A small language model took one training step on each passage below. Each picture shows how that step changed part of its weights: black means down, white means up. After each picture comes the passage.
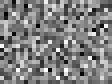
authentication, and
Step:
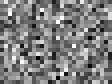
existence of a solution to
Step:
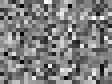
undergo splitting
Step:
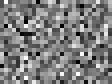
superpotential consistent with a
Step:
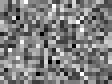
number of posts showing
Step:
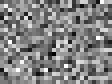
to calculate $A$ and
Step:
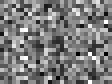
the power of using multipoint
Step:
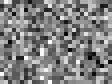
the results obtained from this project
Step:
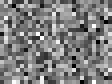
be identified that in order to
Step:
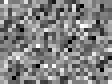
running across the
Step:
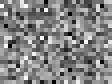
in TM than in TI
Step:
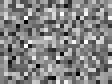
level and pressure in a
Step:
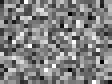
JSME, (in
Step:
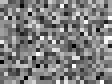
longitudinal waves are
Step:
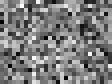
which automatically
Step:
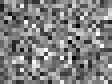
sure of where you will
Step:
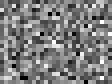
enough dimensions to contain
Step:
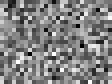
between religion and national
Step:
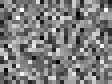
ionizing radiation.
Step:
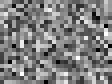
provide negative feedback
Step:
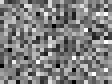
a monetary valuation
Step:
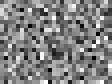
Table 3: Mean
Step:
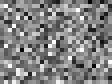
to touch the object,
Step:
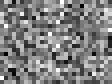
are used in current implementations because
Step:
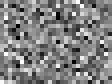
other groups, who
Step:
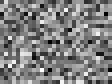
is to design and implement a new
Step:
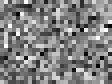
brainstorming were
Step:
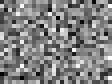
properties. **FIG.
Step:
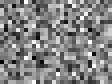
groundwater samples from
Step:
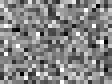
spectral imaging, and
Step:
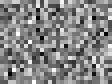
visualize the results in
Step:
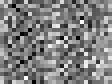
be described using the models based
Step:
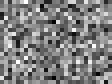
ground-state energy of
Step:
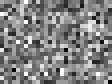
and red a decline.}
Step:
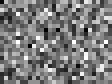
Liu, Y.
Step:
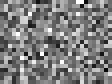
to biogeochemical
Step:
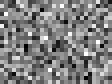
concept was to try and
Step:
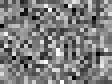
to provide operating credit
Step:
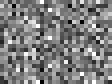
charmless final states
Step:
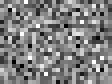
Bauer for discussing the
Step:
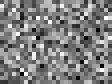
of which can positively
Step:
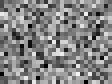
according to the expected
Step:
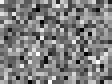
The authors declare
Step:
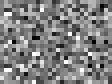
the linear partial differential
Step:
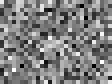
is the intended outcome
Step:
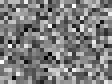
new insurance products and
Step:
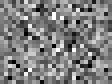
ingredient in
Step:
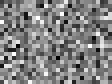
international organization;
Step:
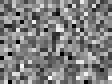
matrix. In this way we
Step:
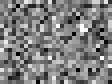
distinct subclass
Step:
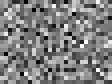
in polymer melting
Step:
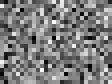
cannot be generalized to the
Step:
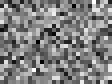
illuminating new
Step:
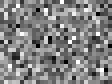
first text, and B
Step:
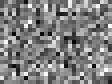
ensuring a certain level
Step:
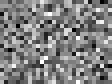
the reasons why I
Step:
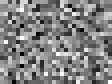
from Electrical Power
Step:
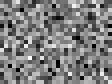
and positive integer n ,
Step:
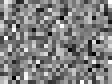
when emerging countries
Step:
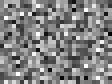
all the data, there is
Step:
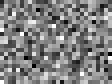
the self-attention
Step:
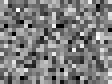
Success Centre:
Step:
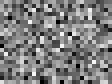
his childhood.
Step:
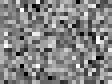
these established
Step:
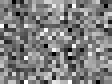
flow follows, it is
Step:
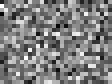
Pierre Auger
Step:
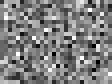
average were replaced with
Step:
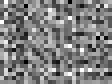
are constant coefficients defined
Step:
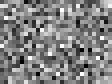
4B). Additionally,
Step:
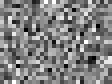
under 63%, compared to
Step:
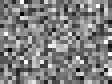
no axial air
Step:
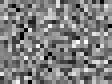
was predetermined and
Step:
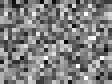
supposed ultimate
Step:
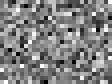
mobile determinants
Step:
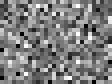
Internet of Things
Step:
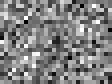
level at a dose of
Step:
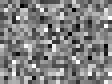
was collected beyond
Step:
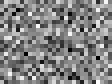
note that our observations are
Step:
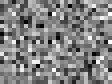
addition, considering entropy
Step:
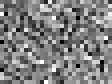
also study the newly proposed
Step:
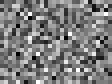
real valued random
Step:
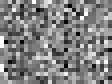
in a review reported a
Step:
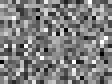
positive externality problem,
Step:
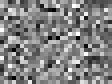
schools; -
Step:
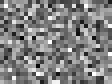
of climate change,
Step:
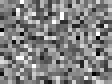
third harmonic
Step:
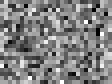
which could provide insights to
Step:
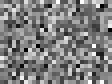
remedy allows the
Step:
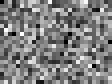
following Shin, Yu
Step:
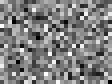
sounds [3] to
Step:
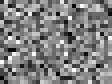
and by the DOE
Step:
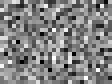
community-led rural
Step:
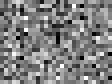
\right>$, the effective
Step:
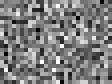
Temporalities Through
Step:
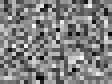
inside the bubble
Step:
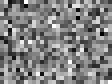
BAU commercial
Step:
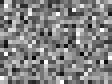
pointing error model for
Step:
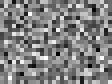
process itself [2].
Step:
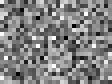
surface normals are considered
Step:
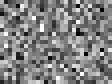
selected genotypes
